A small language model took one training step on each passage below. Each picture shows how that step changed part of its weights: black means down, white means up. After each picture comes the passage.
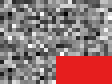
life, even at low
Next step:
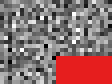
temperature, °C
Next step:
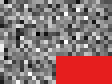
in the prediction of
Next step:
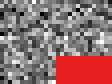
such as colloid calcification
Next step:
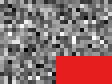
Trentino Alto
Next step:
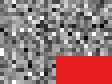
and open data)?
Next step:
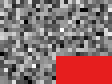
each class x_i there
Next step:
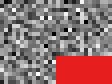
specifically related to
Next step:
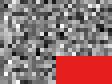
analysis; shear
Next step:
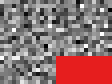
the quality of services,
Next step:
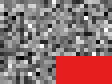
for by the parent
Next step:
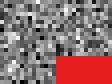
azimuth range
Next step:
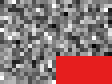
outcomes, were all
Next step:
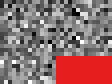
separation of biological
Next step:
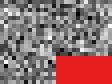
g foam sample with
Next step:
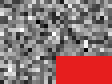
Stage 2 of the process
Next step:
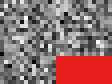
shows few Hindi
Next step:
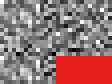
carried out dataset
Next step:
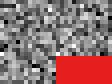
of diethyl
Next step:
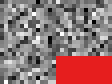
(distance between two
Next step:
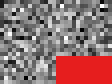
resulting in a final
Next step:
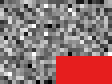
understanding of responsible
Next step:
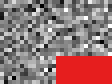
(Tables 1 and
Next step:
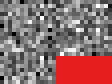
similar values of design parameters.
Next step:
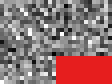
Publications and
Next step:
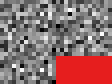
point for providers.
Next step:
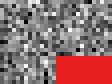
for C-SiC
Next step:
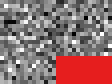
fact that much effort
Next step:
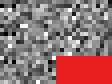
of the messenger
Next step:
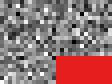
and recrystallised
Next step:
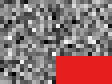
basic materials for
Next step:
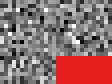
relatively uniform
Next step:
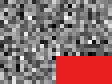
that encompasses
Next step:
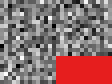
Europe. The proposals
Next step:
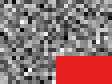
by his associate.
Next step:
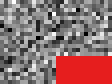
ratio was different for
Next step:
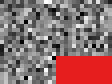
EMG Activity of
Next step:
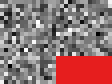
Key Message:
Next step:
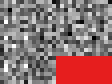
study. *BMC
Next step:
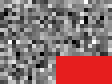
you are required to know
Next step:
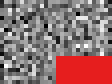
in medium WBs
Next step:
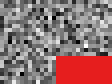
framework of SL,
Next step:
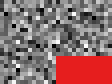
transfusion of
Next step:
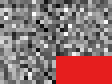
in steam or
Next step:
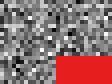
reducing the pore
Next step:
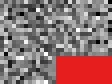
and types of publications
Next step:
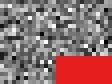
go to the next
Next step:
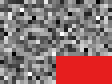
found related to the type of
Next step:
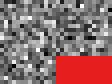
the use of AR in
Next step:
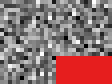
center2 combination.
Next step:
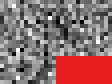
its structure. 3.3
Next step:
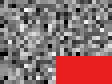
BB, FB,
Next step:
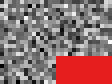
lead to the transmission
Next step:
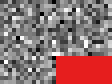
estimation result and ground
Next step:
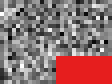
signal behavior, shown
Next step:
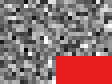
create a virtual
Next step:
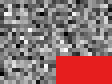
articles returned
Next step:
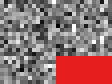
factors mostly lead to
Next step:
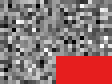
acute angle
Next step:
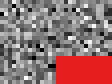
case Financing
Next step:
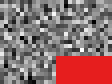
have since begun
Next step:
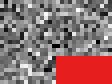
plant and converting
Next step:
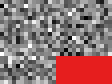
language and other
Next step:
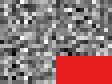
days, respectively, with
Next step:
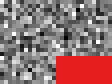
culture. This is most
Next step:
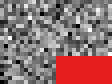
of these products or
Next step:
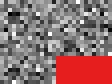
0 yes no no no
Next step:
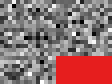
module with a
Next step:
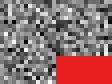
think could be the main
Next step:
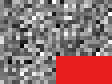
is a natural
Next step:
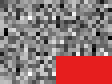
well and has a very high
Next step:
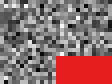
a disease of large
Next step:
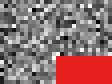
wish for a solution that
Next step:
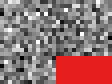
the methylation to
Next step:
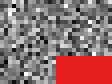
job by computers has
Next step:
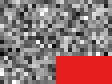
broader objective
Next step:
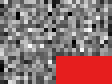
data) and percentages while
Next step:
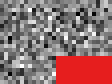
pole, a transport
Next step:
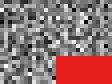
been involved in some cases
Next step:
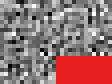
be tried again, add
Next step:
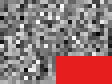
Media followers
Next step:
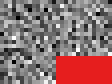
documents with
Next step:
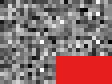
idea. This paper will
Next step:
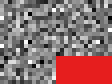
TFC is}$$
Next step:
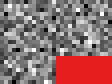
join in. The results
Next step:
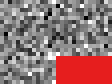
language and on the
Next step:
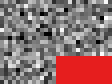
of citizens,
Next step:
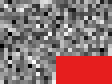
Volume: 1
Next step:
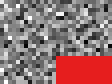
amine catalyst
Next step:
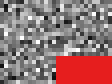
mm and length of
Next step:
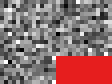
in their career.
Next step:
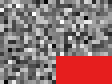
potent ligands
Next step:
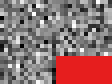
Asia. Major
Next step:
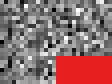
the p-value
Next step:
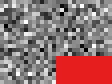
able to identify that
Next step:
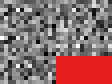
Across Europe,
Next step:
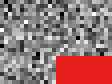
and Rayleigh
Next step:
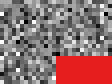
camel behavior
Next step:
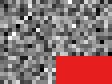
capensis*) and
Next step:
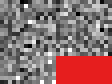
various vectorization methods.
